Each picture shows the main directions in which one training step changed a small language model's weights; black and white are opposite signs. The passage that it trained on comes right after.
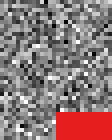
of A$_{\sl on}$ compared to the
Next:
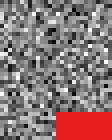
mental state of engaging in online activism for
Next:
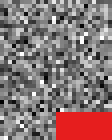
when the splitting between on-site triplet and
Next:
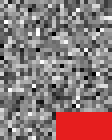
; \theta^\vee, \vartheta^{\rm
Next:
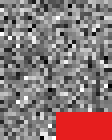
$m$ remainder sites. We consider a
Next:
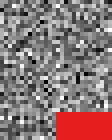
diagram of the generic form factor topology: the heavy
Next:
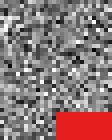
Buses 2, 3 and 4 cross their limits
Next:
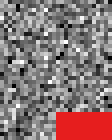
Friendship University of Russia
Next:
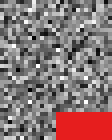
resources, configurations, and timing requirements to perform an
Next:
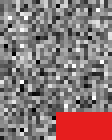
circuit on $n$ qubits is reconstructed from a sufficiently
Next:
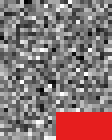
parameters because of underestimate of the uncertainties. We
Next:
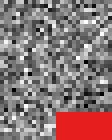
scatterer, while the tangential velocity
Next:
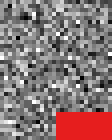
a look at a very simple configuration, a vertical
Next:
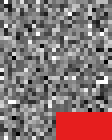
determining factor for the stability of the magnetization when exposed
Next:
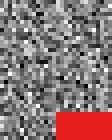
a continuous second order phase transition. What we will
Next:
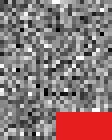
the asymptotic limit $\pi^{\mu\nu}
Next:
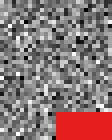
since it is related to the symmetries and conservation laws.
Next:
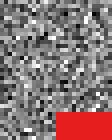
unpredicted increases in intensity by less than an order
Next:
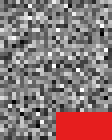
that the PFDM fluid does not give rise to
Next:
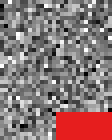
represent the bipartite state $\vert
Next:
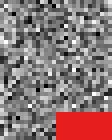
Thus, coming back to our system we conclude that the
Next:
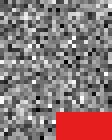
the effect of $H$ on the inferences should
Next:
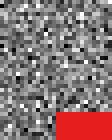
the closest integer to $y$. ##
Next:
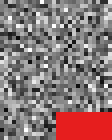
is largest as a function of $k_y$
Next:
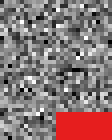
these data, we straighten each loop in a considered
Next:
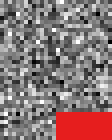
{``}2''). The calculation parameters are
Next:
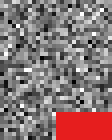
of the lower barrier defect with the pristine
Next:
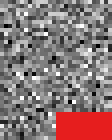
between SMBH mass and dynamical halo mass. These works
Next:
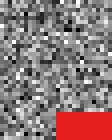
this velocity still fits two very different orbits with the same
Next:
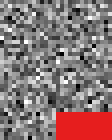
is in agreement with previous theories, the deviation becomes significant
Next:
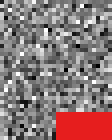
signal/idler beam is aligned either to a
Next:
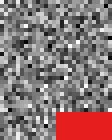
that there are alternative methods for achieving lower variance
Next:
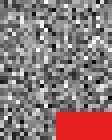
angle $i=80^\circ$. The value of
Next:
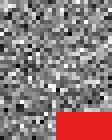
in time $T_I$ to the ground state
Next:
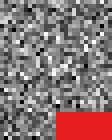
and $V(\phi)$, respectively. In order to
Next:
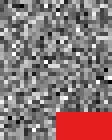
their preferences. To mitigate
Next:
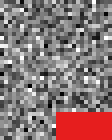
here. However, if the coupling to the band states
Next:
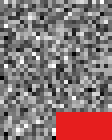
purely quantum effects; in fact they are quantum effects coming
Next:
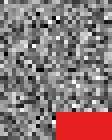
can be envisaged since pick-up and
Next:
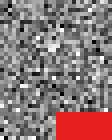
XXZ Heisenberg antiferromagnet have
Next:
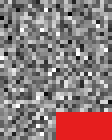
find that the magnitude of the interaction can be further
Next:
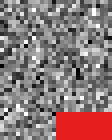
initial temperature on auto-ignition time
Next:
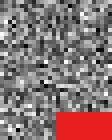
the case of equal masses}. Annals. of
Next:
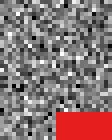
method described in this paper, we can obtain the
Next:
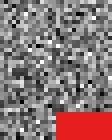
of the universe starts at D corresponding to $t =
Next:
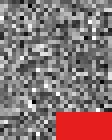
such a type of analysis. \begin{figure}
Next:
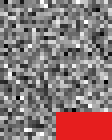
Project is lead by the Czech Academy
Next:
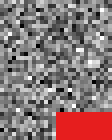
in addition to the mineralisation of
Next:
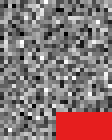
a stably stratified at the base of the
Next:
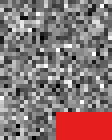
Politecnico di Milano\\
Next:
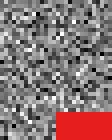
level to level is taken care of and hence most
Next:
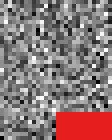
composite materials. Polymers can be 3D
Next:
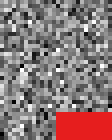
to the states localized on the one or the other
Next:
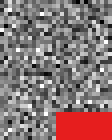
manner. \item The Greedy Beam
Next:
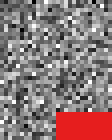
SC diamagnetic effect gives a similar negative shift
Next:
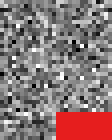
copper was reported to exhibit a half life shorter by
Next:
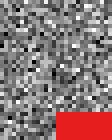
narrative planning, enabling
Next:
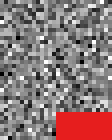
and consume by other people who will read its
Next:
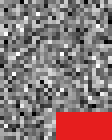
CNOT gate. We implemented a fully integrated
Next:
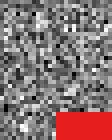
was generated in the control field intensity itself, see
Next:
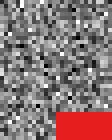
+\bbox{\delta\Lambda}_{sc}$, where
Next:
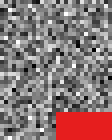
we only focus on the axial perturbations of the
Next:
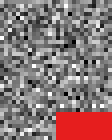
g_1 \gamma_\alpha\chi +
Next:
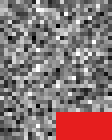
ratios (consider for example the MFV models
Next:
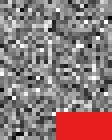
\eeas \goodbreak \noindent
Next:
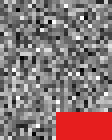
calculated as \begin{align} \label{eqn
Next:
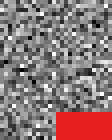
thermodynamic potential in equilibrium, \begin{equation}
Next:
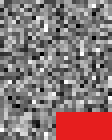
pairs; and we introduce novel structure-aware
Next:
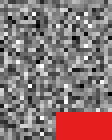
is decomposed in scalar spherical harmonics
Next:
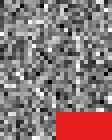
curtailed through static data reorganisation and
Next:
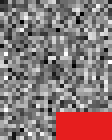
the best-fit result of Gaussian fitting.}
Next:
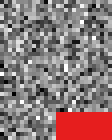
layers gives rise to an emergent long-wavelength
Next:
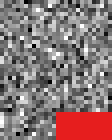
whether coordinating across different stakeholders or
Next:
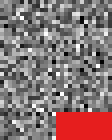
\end{equation} Note that the disconnected
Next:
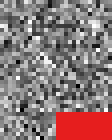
large temperature spike when the contraction process
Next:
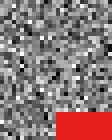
to occur around that~time. Refer to
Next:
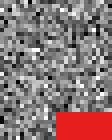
brackets relation\footnote{ we recall that
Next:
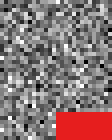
to the Transformer is $H_c$
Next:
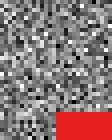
D.B. acknowledge partial support from
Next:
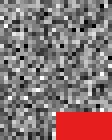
comets achieve the necessary impulse to
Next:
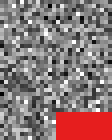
\end{equation} where $\beta=1$,
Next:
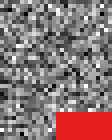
choice of $f(\phi)$, we consider the two
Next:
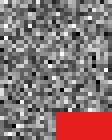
thermodynamics for small systems. In fact the
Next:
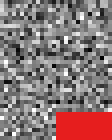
a full beam-profile integration over $\phi$
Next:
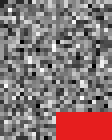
mean field model (Dey $et~al$
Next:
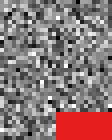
to the expansion of the film under a magnetic field.
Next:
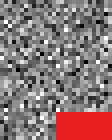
gaps. For these calculations, we have taken
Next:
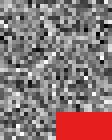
regression. A function $f(\mathbf{x})$
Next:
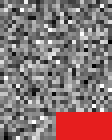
devices. # Introduction In recent years,
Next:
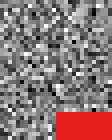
across both in-domain and out-of-domain
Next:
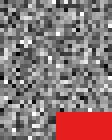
the net effect of microscopic physics with its own dynamics in
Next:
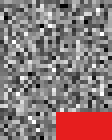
HEP. Bremstrahlung radiation in the
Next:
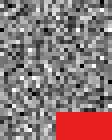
weekend. 由图
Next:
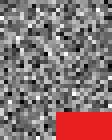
factors $R_{V/P}$ and/or
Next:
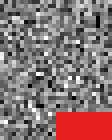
work we propose an enriched phenomenological
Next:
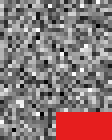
QED systems we consider satisfy the above requirements.
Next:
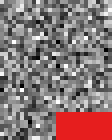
singular and strongly dependent on \(n\). It is
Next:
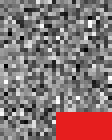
Wang, X.-L. Sheng,
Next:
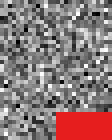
fit:* The results of 100 iterations of our proposed
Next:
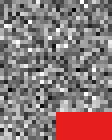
\begin{eqnarray} {1 \over 2}
